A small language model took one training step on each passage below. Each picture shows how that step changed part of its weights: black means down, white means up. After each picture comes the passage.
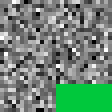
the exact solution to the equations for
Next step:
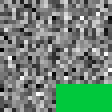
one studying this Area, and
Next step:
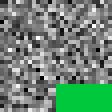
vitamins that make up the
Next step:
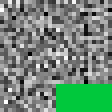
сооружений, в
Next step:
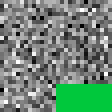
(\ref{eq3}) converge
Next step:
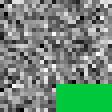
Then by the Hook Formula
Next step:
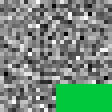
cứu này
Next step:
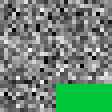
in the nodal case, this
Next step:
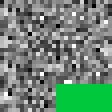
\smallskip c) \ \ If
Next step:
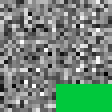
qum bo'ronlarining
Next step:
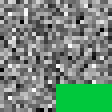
the corollary due to
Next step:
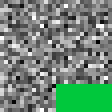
$f$. Therefore, a
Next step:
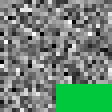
this point. (This point exists since
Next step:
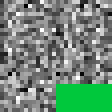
Lagrangian plane.
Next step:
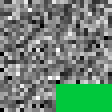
indicates limited or no
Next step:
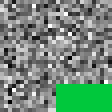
a punto, así como
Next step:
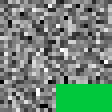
$\theta$ at the boundary. We
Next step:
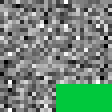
G-H-s vs
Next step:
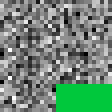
that \begin{enumerate}
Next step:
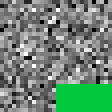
that the sequence of corresponding
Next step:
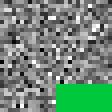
methods through observation, identification,
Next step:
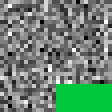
important for octrees with
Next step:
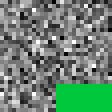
approach showed a slight
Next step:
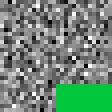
on *The Evolution of
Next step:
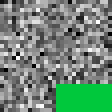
- de onderwaardering
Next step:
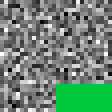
constituent effective
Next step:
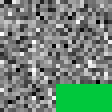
total fixed Cost and
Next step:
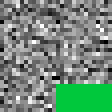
analisados. Estamos
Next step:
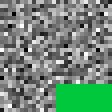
(MFFNet), which is
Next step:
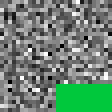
sense this information has been
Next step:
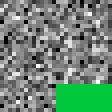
Shalamar Medical and
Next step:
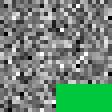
plan using Plan Ahead.
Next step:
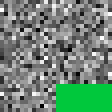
at the subgrade and
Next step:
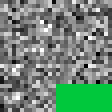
15 onward). The
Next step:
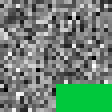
[24] has also analyzed
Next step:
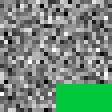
transporti turi
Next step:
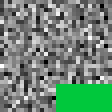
must take the place of
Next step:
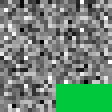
emoção**. São
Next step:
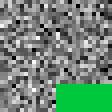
тақсимоти •
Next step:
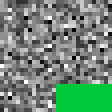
simulation results allowing for a more
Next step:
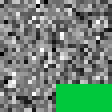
Moreover, we deduce
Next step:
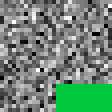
against several classical
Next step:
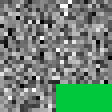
theorem we obtain local inequalities
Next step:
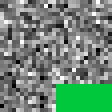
restrictive immigration
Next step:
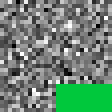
cancers, out of which forty
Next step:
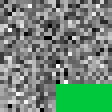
versal deformations of specific
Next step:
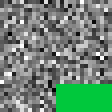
email communication. The
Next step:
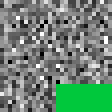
is one of the important properties of
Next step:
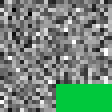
b. 3. Pulatov
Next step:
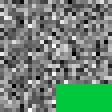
produtividade acadêmica
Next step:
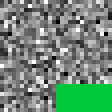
relocation, migration,
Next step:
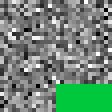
the solution contains a measure component.
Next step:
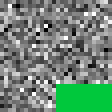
lower variance. Once the
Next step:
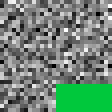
the following generating function for sums
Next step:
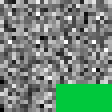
\newcommand{\N}{\mathbb N}
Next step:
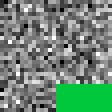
experts establish. This
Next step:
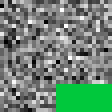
Fo : **F**ormal analysis
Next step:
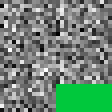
Now the result follows from Theorem
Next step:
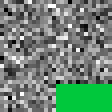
recommendation sets decreases
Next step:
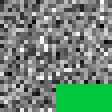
ages ranged from 25 to
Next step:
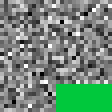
soft skills 22
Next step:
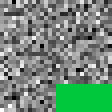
contraloría. A su
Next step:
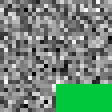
Acarbose equivalent
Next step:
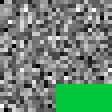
process understanding and process
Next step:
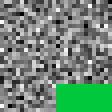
also changed⁴,
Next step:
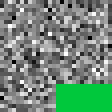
rahbar shaxs
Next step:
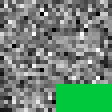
identity, giving the regular
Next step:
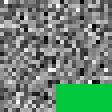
has become a prominent
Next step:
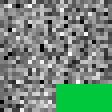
watching mean percentage
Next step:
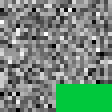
di beberapa tempat
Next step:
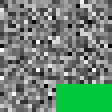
که از
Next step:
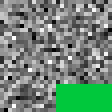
is orientable, we require that
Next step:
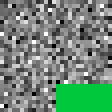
The snail fauna of
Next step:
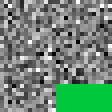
known to be potential
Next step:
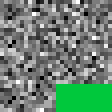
research. The information provided may
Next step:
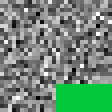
et gestion des peuplements
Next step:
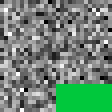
mechanical properties [4],
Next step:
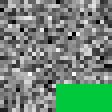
unindo esforços para
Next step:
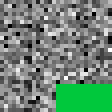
18 intervention design that are
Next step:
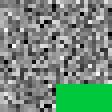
o altă piesă
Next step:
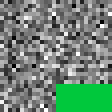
during the neonatal
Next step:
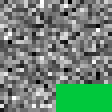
qirrali vazifani
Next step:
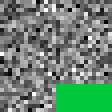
goal of our research. Some
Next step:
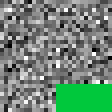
moral education, social
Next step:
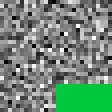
hayot, jamiyat
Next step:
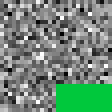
xizmat qiladi.
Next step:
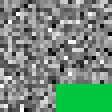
eigene Darstellung
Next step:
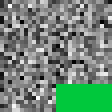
doctor of pedagogical
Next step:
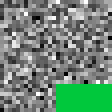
and responsibility. The
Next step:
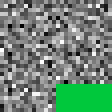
$g:Y\rightarrow X$. Then
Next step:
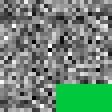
va o'zgalardan
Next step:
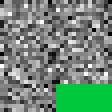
screening process, a
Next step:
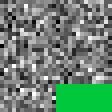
place greater focus on
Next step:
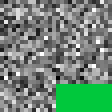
the variables. All the
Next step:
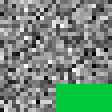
Kilka istnień
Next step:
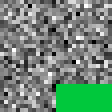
but more technical, version of
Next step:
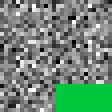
this paper, we focus on
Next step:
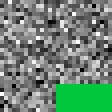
the objective of this study is to
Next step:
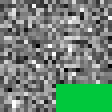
efficient due to the ability
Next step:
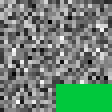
were also obtained in the papers of
